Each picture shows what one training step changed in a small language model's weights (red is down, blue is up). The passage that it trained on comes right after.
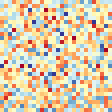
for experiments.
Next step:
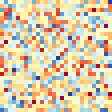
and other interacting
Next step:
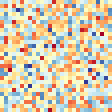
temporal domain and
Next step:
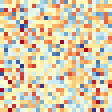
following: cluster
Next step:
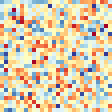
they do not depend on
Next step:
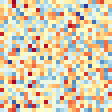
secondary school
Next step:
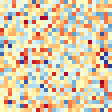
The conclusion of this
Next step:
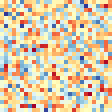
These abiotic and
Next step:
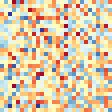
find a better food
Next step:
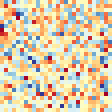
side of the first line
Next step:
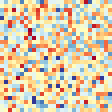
occur as variance in
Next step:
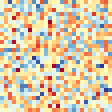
research is the approach to
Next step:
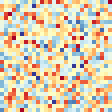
inputs such that,
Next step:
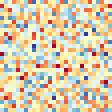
to lower crop
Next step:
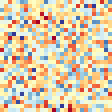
flames Let me
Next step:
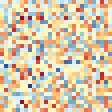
degan savol
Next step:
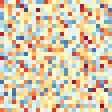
possible to choose the
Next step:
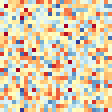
Burnay *
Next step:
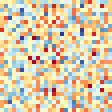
Let $K$ be
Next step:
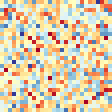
and is also the research
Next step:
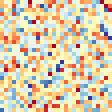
development of funding
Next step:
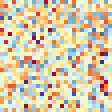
the weight of the first
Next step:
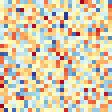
in~$k$; then
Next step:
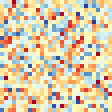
from school.
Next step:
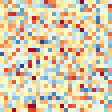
верований и
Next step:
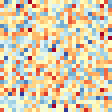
closed manifold $
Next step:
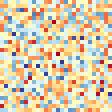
$G$ satisfies
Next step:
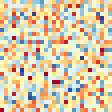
asosiy omili
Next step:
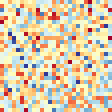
(Gupta &
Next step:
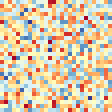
remorse and
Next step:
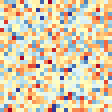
$(ii)$ can be
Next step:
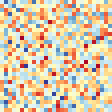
is valid for an
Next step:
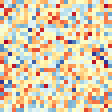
of two strings,
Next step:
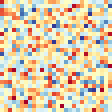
new strategy has been
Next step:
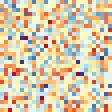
is 3 which is a
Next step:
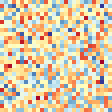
a stable map of
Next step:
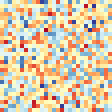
that ${\text{\bf
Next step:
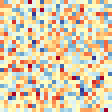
variety and a weight
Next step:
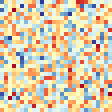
Parras, a
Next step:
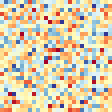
she was already
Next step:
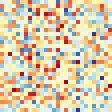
el desarrollo
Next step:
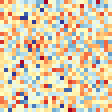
heavy and the
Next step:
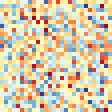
the coordinate ring
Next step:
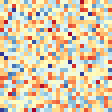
machine learning
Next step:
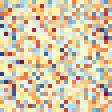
from data shown in the
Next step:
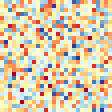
B \cdot{\rm
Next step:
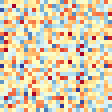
promptness in order
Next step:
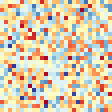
this test case allows
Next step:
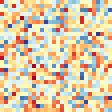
+\tilde{ U}
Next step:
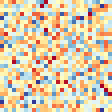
the development of regularized
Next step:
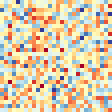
exists a subsequence
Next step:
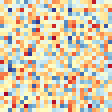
Faculty of
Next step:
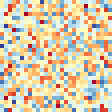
established in our
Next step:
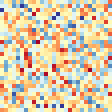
Kantar A.
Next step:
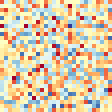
knot Floer
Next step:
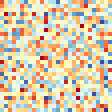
usually involve
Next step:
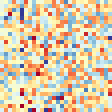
them spending about
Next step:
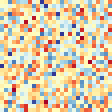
Authority. The
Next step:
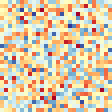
saber realmente
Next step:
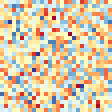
mundo. No
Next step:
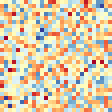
(\alpha)\langle T
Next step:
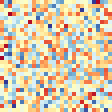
and $\sigma$ are
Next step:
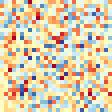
information, the process of
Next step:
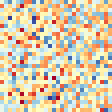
at $0$) show
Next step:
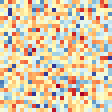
Wiara w
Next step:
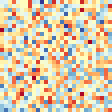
bir qismini
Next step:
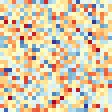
Two novel
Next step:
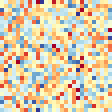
detected MPC
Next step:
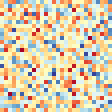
y Meta.
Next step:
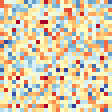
the fact that the integral
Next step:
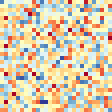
ou urinar,
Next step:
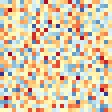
the spectra of the
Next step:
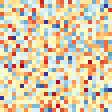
was an immersion
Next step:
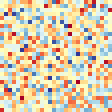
(%) Sidre
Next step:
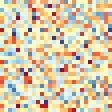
solutions on any given
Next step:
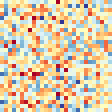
relevância para o
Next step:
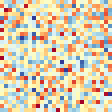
of numbers $x$
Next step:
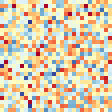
monitoring applications.
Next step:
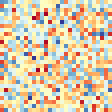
a été
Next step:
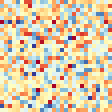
bilan barobar
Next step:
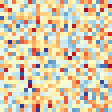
to improve financial flow
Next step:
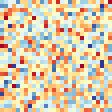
sein, dass
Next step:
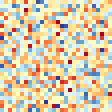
en la orina o
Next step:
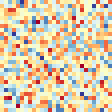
is used a character of
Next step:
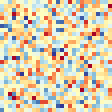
invasive exploration
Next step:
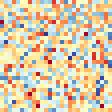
boards [1].
